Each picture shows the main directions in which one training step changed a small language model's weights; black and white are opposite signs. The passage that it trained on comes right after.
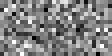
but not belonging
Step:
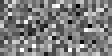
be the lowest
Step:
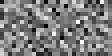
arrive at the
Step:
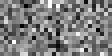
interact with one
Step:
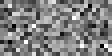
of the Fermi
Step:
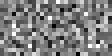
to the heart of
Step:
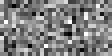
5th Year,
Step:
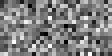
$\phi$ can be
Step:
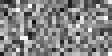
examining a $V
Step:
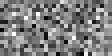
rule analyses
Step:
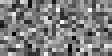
and training of
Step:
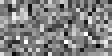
woman is,
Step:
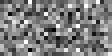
where the particle
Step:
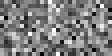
few hundred
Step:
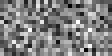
the dependence on
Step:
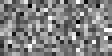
was represented by
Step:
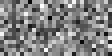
proposal is to
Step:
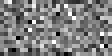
objective of the present
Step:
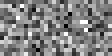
factor of more than two
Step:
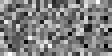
in the reference
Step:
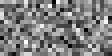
to an efficient
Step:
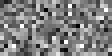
following software
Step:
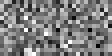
trust level value
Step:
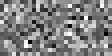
change of an
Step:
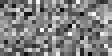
integrating the
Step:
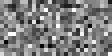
designed metric.
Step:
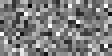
is possible to follow the
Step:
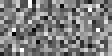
policies and the
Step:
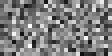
aim of this
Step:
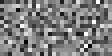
that the system is in
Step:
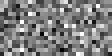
Lagrangian for
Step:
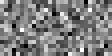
formed inside more
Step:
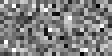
using VIM with
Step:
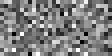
technique to
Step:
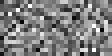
of the pressure
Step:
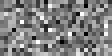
is complex and requires
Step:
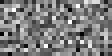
towards low
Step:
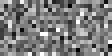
case is similar to
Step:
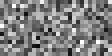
and Top jets
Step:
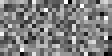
resulting stacks
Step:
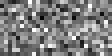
of sight. The
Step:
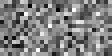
is a good
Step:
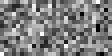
on the other hand,
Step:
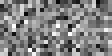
X and Y denote
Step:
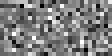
process of securing
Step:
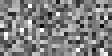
way for medical
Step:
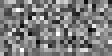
conditions and applied
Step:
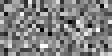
involved in the
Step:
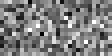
of both original
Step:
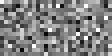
to this study and for
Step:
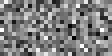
reductionism says
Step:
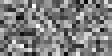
of great importance
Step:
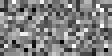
Institute of
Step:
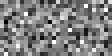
Scan and
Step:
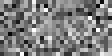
work field. In the
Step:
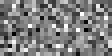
system undergoes
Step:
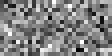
we utilize
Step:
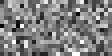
reports from
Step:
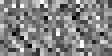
effect of loop
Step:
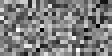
by positive net
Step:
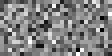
at higher temperatures due
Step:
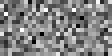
include social
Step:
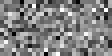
your users?
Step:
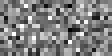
Exact solutions
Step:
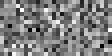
expert team
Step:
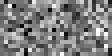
constructed under the
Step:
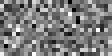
start from the
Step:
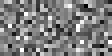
system, which is
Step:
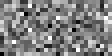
is located on the
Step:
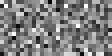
survey results,
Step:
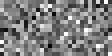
such as intubation
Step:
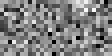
attempt to
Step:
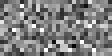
dependency of specific
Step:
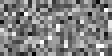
will be seen in
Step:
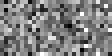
Lamb wave signal
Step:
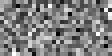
in science and
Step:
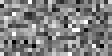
point the above expression
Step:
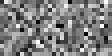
RG steps |
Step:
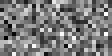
partial inability to
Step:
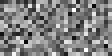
numerically that
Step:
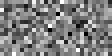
string solutions with
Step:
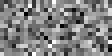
we would like to
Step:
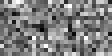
Again we find
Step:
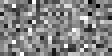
quantum mechanics. As
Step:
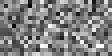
changes in addition is
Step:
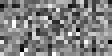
and therefore do not
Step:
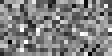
by 1 constant matrix,
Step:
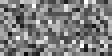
of defects as the
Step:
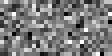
online music
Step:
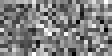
between 6 and 9
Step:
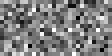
with $T_{\rm
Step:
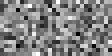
of chatbot
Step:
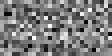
analysis Peak
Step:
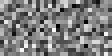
in the present development is
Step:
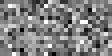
factor. It is
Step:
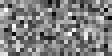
Germany \and
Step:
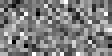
factors affecting
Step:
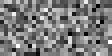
variety of different
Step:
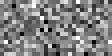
phase. To study the
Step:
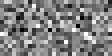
of education,
